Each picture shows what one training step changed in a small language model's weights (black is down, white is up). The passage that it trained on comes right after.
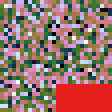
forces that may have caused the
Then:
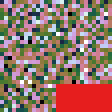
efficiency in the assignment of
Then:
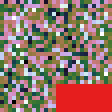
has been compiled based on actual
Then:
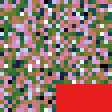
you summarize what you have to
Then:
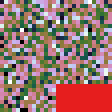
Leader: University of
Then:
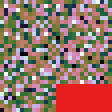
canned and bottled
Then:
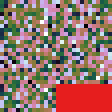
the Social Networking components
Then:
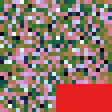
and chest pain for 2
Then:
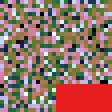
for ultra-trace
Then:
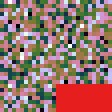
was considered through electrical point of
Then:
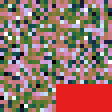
It is apparently seen that
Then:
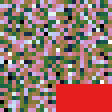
of affected enamel,
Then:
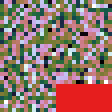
connected to environmental features,
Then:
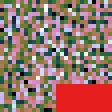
dust removal and cooled
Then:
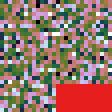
Belgium. DOI:
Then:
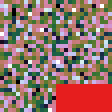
cannulas form very small
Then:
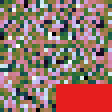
palate, sudden
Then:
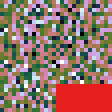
mechanics in CAI tests is
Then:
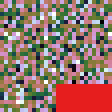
in experimental stroke challenged
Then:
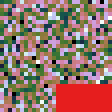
of specific subjects allows students to
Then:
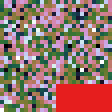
showed significant response to the HL-60
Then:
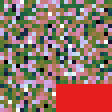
and y are equivalent then
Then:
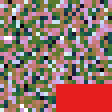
been a sight because it seemed
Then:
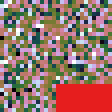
able to provide wireless
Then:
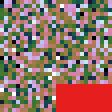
flow meter was placed at
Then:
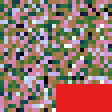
biased AFM-tip
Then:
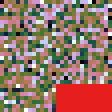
RELATED WORKS
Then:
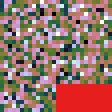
point of reference of being related to and
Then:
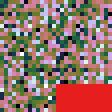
the generated motion is represented as
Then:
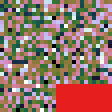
Studies, Bulgarian
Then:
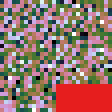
serious issues, including a high rate
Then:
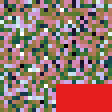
Australia, "How
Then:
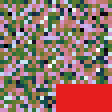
this technology which boosts performance and
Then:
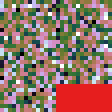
Brick Temple at
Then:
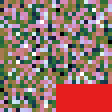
European Union Funded by the
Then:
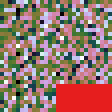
According to Ayurveda
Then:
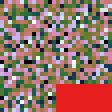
292 sites and GIS
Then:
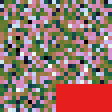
not only by demographic indicators such
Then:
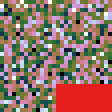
of photoperiod sensitivity
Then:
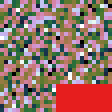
ratio and absorption when
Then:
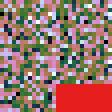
in Italy and at the University
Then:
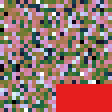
Follow up by phone call is
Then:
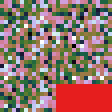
was recorded from T₅
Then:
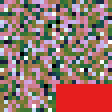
Mechanical Engineering,
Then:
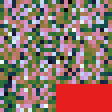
resulting from the use of light
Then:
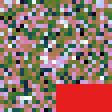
The Kaplan-Meier
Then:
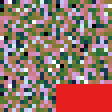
cell experiments demonstrated that the
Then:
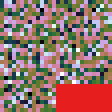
mineral exports or foreign
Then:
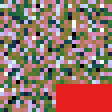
lived their whole life in the
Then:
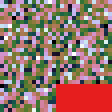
and are not redistributed;
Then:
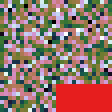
welding [2]. The
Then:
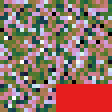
Absorption costing in
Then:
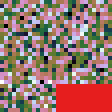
between tasks, it is possible to
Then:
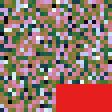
atoms of phenyl
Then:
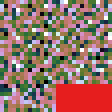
Xossa Buxoro
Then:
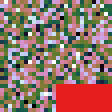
et al. find that four and a
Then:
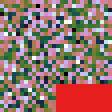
Professor in Computer
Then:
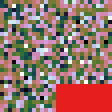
to the installation person responsible for
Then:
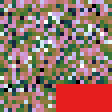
in improving students' mathematical
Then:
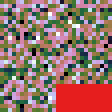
of teaching a child with a
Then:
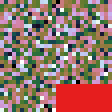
Range Classification Total
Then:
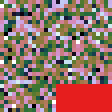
12 local earthquakes from
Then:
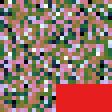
take place only in summer. It
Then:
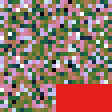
residue level varying from
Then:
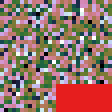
learning is learning that combines individual knowledge,
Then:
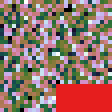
data analysis. V.M. developed the
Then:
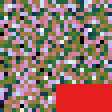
through the theory of authority.
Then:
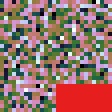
wheel becomes difficult to
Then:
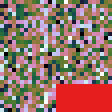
the product performs consistently with previous
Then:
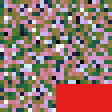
integral to the system's performance,
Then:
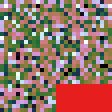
– the time of driving with
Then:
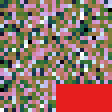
the FE calculation model is linear
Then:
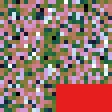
it will help us to decipher new
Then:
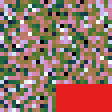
the smallest quantity of
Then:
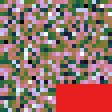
of smartphone adoption.
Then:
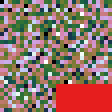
velocity signal, is significantly
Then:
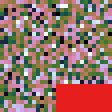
is Used in Hospitals
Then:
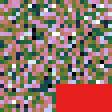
Center RReDC Figure
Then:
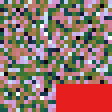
put collected leaf litter
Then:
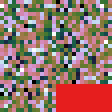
tissue repair, significant
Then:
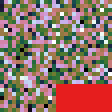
three-dimensional representations of
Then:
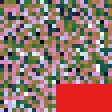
elements (toxic)
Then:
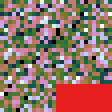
its applications in the situation where
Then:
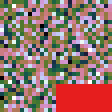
experience. The findings advocate for
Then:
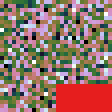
of the channel transitions
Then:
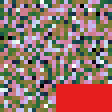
imaginary parts of
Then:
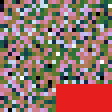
component i . In the LLE
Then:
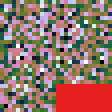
with the above-mentioned
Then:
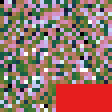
recommendations were formulated for
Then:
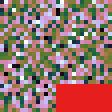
study is to create some new
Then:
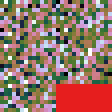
addition, soil samples were
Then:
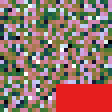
softens and finally becomes
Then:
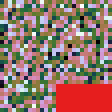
by 2022 the number of parameters
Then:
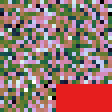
speed, compressive force was
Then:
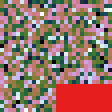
Altogether, our findings
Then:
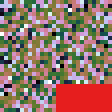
is showed in the upper
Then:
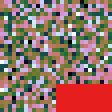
supply chains as a result of food
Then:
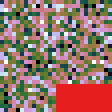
around the globe. However,
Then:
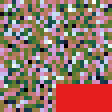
in career guidance. 4.
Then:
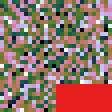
the absence of basic sanitation
